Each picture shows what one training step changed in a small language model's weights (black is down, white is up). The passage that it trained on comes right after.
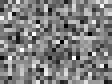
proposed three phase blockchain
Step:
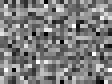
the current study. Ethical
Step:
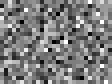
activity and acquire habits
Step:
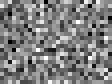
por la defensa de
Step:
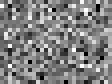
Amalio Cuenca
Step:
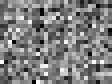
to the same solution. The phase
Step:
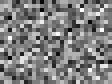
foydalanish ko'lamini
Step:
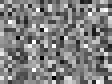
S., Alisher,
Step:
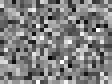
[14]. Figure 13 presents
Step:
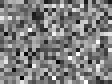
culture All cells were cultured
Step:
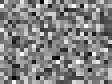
for clients are authority
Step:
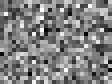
university undergraduates based
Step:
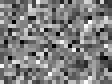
Critical Review
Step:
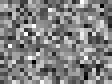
Tambov Oblast
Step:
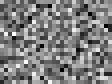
intact copies of both
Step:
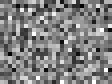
hamda refleksiya
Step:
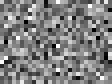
✚ The bust in
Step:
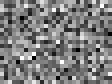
inicio de programas
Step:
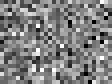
интеграции в
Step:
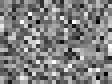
va qadrlash kuniga
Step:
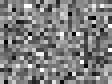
Data Strategy. More
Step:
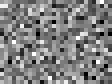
Shear modulus of
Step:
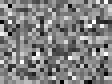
быть смешным и
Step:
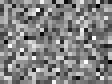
space in twisting
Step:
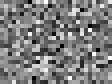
au deuxième
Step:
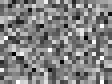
segmentadas, surcos
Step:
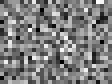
de poder detectar
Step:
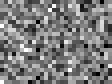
be mentioned a positive
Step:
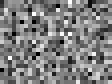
paid journals and
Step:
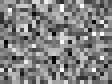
of imminent impact.
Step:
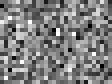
is a path to every
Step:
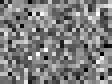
be easily lured
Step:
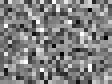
yoshlarning kimyo
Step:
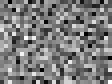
binary code that given
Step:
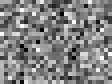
violence, occurring
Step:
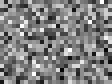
of middle finger
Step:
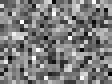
Lesão Auditiva
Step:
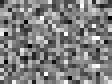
colours should be used in the
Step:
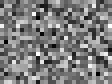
the Samara Scientific
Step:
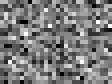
features that develop it and make it
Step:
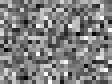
between PEFR and age
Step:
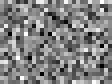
momento em que o
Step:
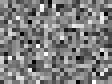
Increase the number of
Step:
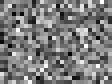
contributions were processed with a
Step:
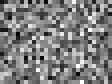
(importatorii) de
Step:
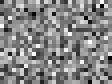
topa oladi, ammo
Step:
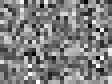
i) How to Write
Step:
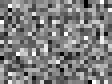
The review underscores that
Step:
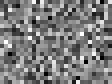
Iskandarovna K.
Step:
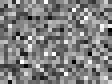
to be even more careful when
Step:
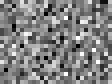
(VARK) Non
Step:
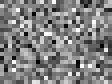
modified arm fragility
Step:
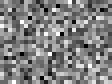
runs can be selected
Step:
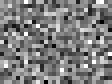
linear case. In other
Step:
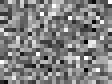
does not play any part in
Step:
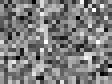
didáticos com suas
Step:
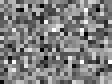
pode contribuir para que
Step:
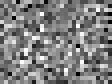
9 [Toulon]
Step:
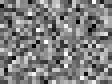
tactics (special
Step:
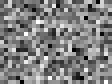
on these aspects and would
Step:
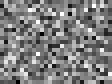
each. Group L received
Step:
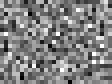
heat distribution. The
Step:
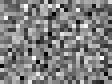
stroke), that all have
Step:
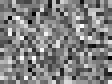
break down or open
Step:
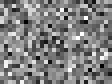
by a late stage
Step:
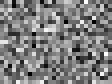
and emergency value were the
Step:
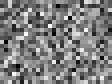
of MCIB investigators is
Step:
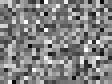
masala shartida
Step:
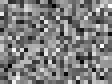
in the movements of the
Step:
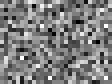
in design and use of Web
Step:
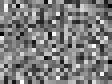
in the mean score level of
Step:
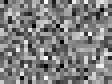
increases exposure to
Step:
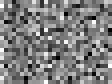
to establish relationship between wear
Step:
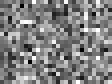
strain gauge
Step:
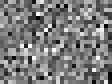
la comprensión de los
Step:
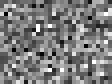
performance and emissions. Therefore higher
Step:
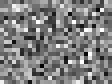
cuales fue posible
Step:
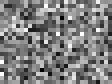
as “one of the lean
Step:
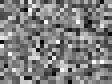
inhibition properties.
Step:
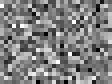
ml of tap water,
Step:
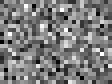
needed. In this work we
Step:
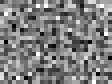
the collected image. It
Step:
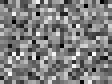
- 62 Kloth
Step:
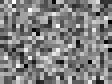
підхід, який
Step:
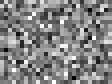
less sp^2 carbons
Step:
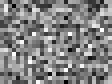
наскільки важко
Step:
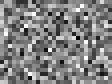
by material access, not design
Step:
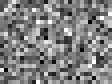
the indicative national pipeline
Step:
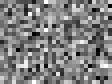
tashqi siyosat
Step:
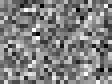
draw the robust
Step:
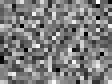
As it has been discussed
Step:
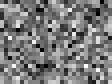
Engineering Education*. MIT
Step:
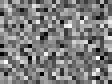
modeli o‘rnini
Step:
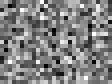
of how to reference them.
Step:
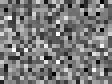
US or UK) The
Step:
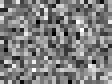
of whether their college
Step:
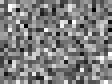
competem entre si por
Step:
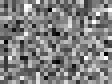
of the company will
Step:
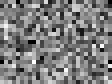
is constructed based on the
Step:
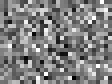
were then filled with the
